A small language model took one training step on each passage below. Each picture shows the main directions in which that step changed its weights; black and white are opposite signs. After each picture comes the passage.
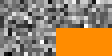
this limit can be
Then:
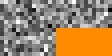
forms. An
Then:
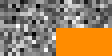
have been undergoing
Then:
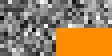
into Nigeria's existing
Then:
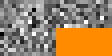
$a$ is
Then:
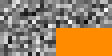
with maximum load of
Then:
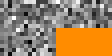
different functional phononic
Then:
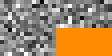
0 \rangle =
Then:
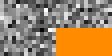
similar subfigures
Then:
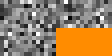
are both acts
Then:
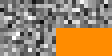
decisive in
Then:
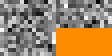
the literary networks
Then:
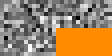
mixture, carrying
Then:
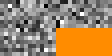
A detailed treatment of
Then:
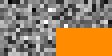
short interval of time
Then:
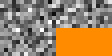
causes mass mortality.
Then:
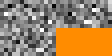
acid. I am
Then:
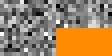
the relationship between
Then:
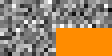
exactly 6. A
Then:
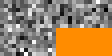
will be used in
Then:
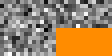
lenses that will
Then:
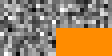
decision-making in
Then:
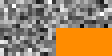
be applied to our
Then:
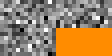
is difficult to implement
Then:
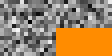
the years. As
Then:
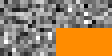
summarised in the
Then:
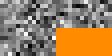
than the observable
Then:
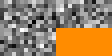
was measured by image
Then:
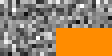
breaking even in the
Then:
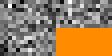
always been other
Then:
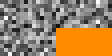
layers. As a
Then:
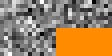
optimized probe station cannot
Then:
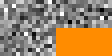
be it quantum
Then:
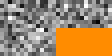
et al.
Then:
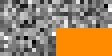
in the tapping
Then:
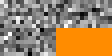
energy source system can
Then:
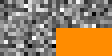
periodic oscillations,
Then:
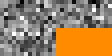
modulo 64
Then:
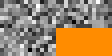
common antibacterial
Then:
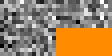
triangular fuzzy
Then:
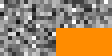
conservation: Results from
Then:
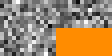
We argue that
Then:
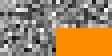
improve the ballistic
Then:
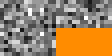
frequency and allows the
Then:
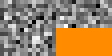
was characterized by the
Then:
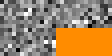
matrices $I$,
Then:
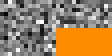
seeds only after
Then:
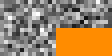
“high Q”
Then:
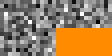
those of Fig.
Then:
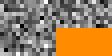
program that have
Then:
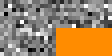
interactions respect an exact
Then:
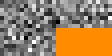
it is terminating
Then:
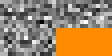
conversational AI
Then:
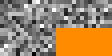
fit slope of the
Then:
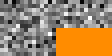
on performances of
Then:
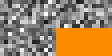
very close to the
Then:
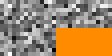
neutral bion
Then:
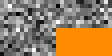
growth under water
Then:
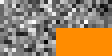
thus a viable
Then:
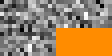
as determined from recent
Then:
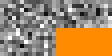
recursive algorithm
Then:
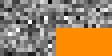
is one of the
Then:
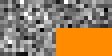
angular dependence in both
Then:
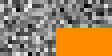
In place of the
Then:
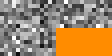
on the anisotropic
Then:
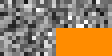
When there is a
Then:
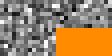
All authors read and
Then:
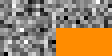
technique causes low
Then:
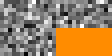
shown in figure
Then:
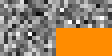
the main problems in
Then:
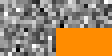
select publicly available
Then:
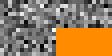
full symmetric group on
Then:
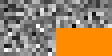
experiment to account for
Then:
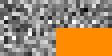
soil erosion. In
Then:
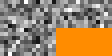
exposed under the
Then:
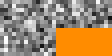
still be large at
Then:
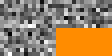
one of the important
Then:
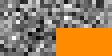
et al.,
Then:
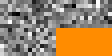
and after release
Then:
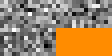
logit transformation on
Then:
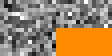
audit reports were
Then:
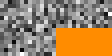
values that represent the
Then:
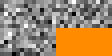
agent. To
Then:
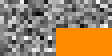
the optical length of
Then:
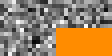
condition of the
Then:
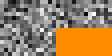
yield load.
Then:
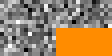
difference between the two
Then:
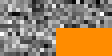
and have broadened
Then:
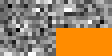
overall one referred to
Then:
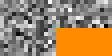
this series are negative
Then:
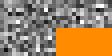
impact of economic
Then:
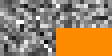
Emirates &
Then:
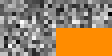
to involve larger samples
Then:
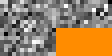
been given the
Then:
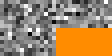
spirit, we briefly
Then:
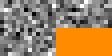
major tube node
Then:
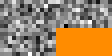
apparent viscosity of the
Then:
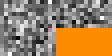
how the quality of
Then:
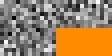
modulate distinct levels
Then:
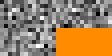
further reflecting real
